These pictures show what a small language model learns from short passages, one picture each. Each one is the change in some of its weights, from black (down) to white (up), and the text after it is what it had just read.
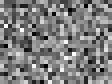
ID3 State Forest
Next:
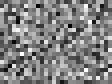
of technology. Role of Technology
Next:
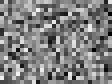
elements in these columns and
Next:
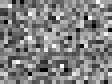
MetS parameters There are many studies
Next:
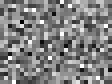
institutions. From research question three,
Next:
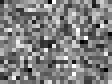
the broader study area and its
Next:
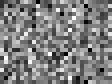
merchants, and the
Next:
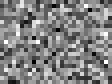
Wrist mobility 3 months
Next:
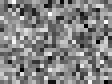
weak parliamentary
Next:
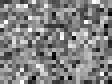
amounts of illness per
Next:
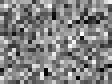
further use. Data mining uses
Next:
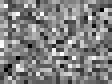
The dielectric constant values
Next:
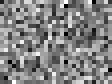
tools to the international community, with
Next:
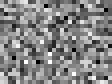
various aspects and variables that affect the
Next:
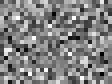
various learning methods in order to make
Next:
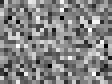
and 1 to the unred one
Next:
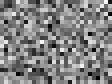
Troncy Additional minor
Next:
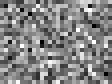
spectra were taken on a
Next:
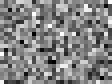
access to adequate medical care
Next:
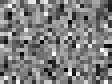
with a coefficient of 0.64
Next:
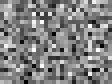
sparse spectral domain and
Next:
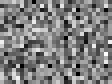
confirm the baryon
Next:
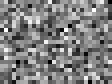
efficient and sustainable forms, be it
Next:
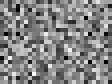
Climate Change, 2008
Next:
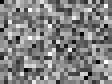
report presents the outcomes and findings
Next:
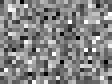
= 16) declared that
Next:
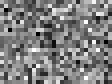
cluster or an SME in relation
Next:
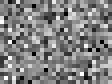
some rare cases, depending
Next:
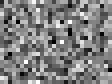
and optics dedicated
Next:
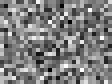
obtained using ethyl alcohol
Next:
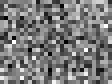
presented in Fig. 1,
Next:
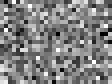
life immensely and were
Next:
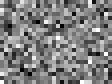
Curriculum” The
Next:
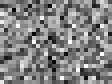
the transmission level adversely
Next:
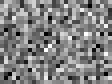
toxicity databases and
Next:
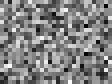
or property, positioning itself
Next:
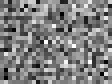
Hg²⁺ ions
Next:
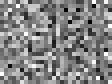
autoclave. The
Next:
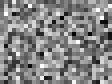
the onset of the communist
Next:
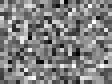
terms related to modern times, such
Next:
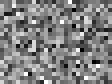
one may hope that applying
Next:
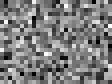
not recommended?** ²
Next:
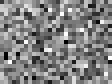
role against male reproductive
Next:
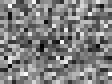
associated with significant lipid
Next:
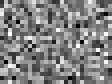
and ANCCE, respectively.
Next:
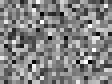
that the prefrontal
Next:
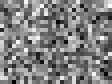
while using a reputed
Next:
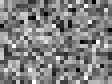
spirit possesses
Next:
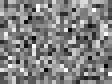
knowledge, covering the
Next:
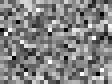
properties of the forest,
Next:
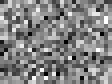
into newly formed bone,
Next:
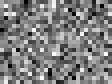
magna* was selected in
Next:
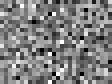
Quality Protocol
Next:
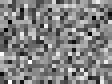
following relation calculated the fungal
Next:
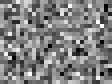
concentration, but at the same time
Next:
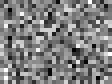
that in [30] was used
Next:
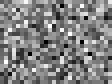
agriculture, and regional collaboration
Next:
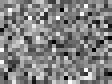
for stochastic system
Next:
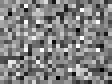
all other terms were defined before.
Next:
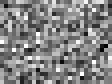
tracking during the experimentation is
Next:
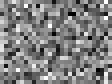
titration. b.
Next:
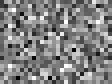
SCIENCE CAN
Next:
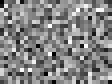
(2009) qualitative
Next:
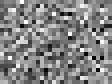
array will affect their normal
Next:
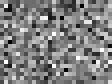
F Axial force action on
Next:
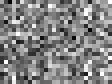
Futures Place,
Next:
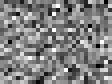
pattern of man. From Static
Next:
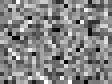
create a community engagement plan, public
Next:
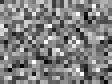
aiming for multiple forms of
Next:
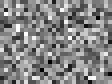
recruit students within selected schools
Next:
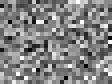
text. However, this also shows
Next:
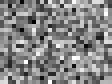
know b) The material available to
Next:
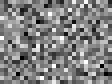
rating of the public elementary
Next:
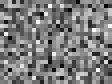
MWS in Time
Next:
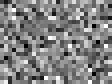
produced similar grain yield.
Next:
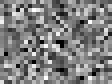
then discussed examples of similar policy
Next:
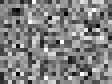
simulation work has been done through the
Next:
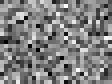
are at a particular location in the
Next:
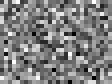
of death globally,
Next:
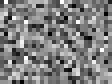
which includes both quantitative and
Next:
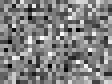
water (mL/L)
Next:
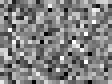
that the development of a close and
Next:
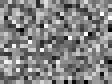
the writer's work.
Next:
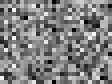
coolness of the nights,
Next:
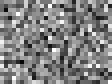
Informed consent was obtained
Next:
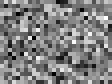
Maria Hellmér
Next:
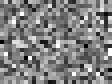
The simple web-based application
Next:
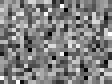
to putting it in the
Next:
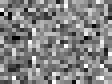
ANFIS has been further developed
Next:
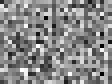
happened yesterday
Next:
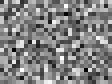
of partnerships could include
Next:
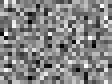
Month 5 (June
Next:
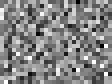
the following ones. Results were
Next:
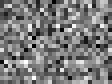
a group (p value -
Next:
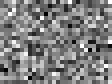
Figure 1: Gender distribution of
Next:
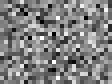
argue for the requirement that
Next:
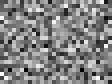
between different steps. The definition of
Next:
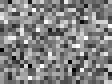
reported that ethanolic extract of
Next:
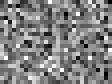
In line with this, according to
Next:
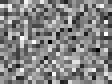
coefficient f_r is related to
